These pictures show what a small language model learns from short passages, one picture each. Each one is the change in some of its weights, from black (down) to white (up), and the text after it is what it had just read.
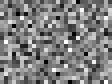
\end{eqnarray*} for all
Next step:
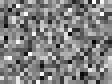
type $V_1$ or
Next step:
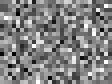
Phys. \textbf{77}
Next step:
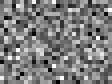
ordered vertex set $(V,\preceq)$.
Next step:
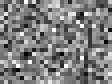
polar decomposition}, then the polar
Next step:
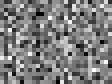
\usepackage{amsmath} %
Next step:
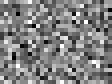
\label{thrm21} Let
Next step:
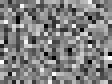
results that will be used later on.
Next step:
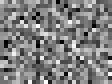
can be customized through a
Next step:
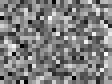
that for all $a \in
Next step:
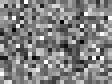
be the symmetric group of $\ell$
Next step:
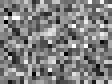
ranges of Lyapounov stability
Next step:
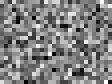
will the drop the subscript
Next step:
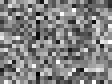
by the Cauchy-Schwartz
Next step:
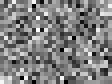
consider conjugacy limits of $B$
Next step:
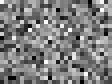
to $k-1$ limit cycles
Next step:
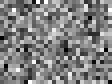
$Y_k$ have the property
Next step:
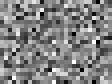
by giving a very general tameness
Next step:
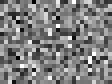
and \emph{one}
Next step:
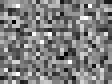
Poisson bracket, and of the product of
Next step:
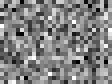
for some constant independent of $x$,
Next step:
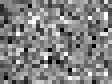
regular city on a torus. In
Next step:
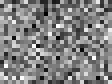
$Q\one=\zz$, where
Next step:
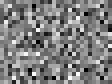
side can be understood as a
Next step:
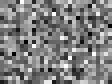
Algorithm \ref{alg5}.
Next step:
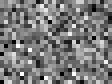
positive recursive variety, while
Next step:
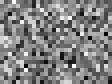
shows that the latter is equal to the
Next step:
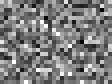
invertible, the image of the restriction map
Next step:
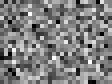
it is not faithful, this functor
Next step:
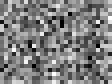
same random variables as the input data
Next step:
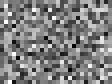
of \cite{GH} to
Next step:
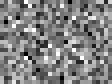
e^y\;dy $$ proving the
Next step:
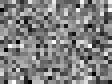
$y$. The following proposition shows that
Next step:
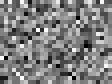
is divisible by $p^\kappa$
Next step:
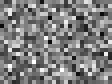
\in \SC(G \times
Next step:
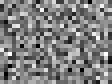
compactified superstring} In
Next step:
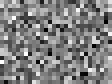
the point $t=0$.
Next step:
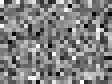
and orthogonal triple systems or Jordan and
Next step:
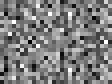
cover w.r.t. to
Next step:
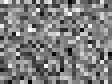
data. Therefore it could be used even
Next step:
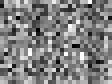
population using simple random sampling without replacement
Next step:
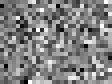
group $\Z_n$ acting on
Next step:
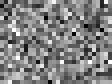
concordance homomorphism $\tau$
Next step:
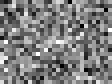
in knot theory (see,
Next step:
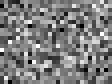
ball of $\mathcal{B}$ ,
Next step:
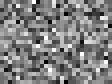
set up the new framework of switched
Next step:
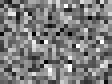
our goal we will need to scale up
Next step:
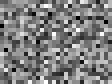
those Montesinos knots of
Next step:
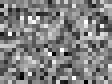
whether weak solutions satisfy the principle of
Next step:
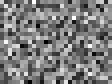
\R^d \times
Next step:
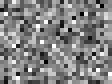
in bijection with the paths from
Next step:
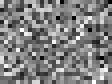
of the upper and lower bounds presented in
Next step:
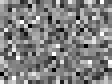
is a compact embedding and $\tau :
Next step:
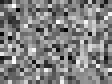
To complete the proof, we show,
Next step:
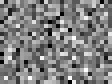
coincides with Lebesgue measure. Let
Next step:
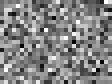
is important not only in improving our
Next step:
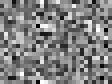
lift are vector valued modular forms
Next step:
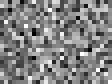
of a fixed surface~$\Sigma$ are
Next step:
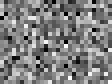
analytic orbifold and an analytic space.
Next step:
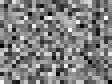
catch is too small for
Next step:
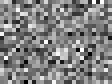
Let $B$ be a
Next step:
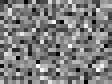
et il s'agit de
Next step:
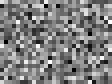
"right translations" on points as
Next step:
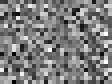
category} \end{abstract}
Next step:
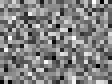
the literature of online optimization. Let
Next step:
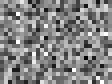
of Montpellier supported by
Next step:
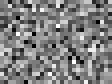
(bottom). Iterations where
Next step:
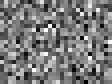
map $M(K)\times
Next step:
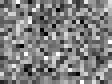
$8_{11}$ was provide in
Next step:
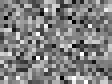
If $U$ satisfies the the
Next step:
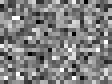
= k \text{ infinitely often in
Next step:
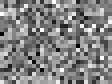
is Du Bois (see the introduction
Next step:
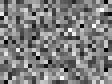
dissipative but more stable.
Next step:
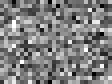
the number of support vectors) appears to
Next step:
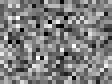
considering the projective resolution of $A$
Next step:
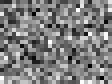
relative interior of $F$. Then,
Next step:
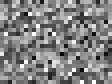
the larger the value of $\tau$.
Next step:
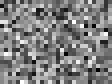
Let us give examples of some solutions of
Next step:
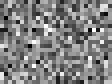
projection $\pi_E$ of
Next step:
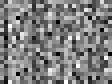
context using tools from invariant theory.
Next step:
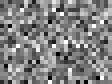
in $v_r$. We define
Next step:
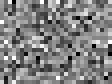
with denominator {\footnotesize
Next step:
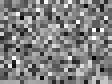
but $g$ is a factor of
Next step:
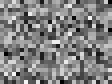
the same as the asymptotic for the
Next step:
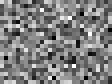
It is easy to verify that the
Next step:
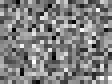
It is straightforward to see that if
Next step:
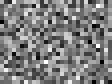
we obtain: \begin{multline*}
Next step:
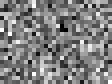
however, we must rely on a
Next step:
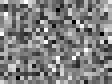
0 and $w_2$ having
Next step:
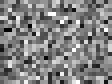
sensing, we use the penalized
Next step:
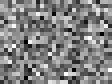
that the preceding proposition covers the case
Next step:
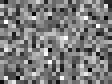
different field embeddings of the same coordinate.
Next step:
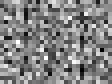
the few conserved quantities is the
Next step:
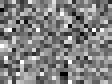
$S \subset X_4$
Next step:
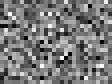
\Big ) + {i \over
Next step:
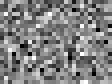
\begin{proof} Since in general
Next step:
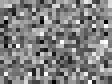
all such structures on these surfaces in terms
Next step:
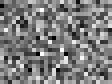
a group of birational automorphisms
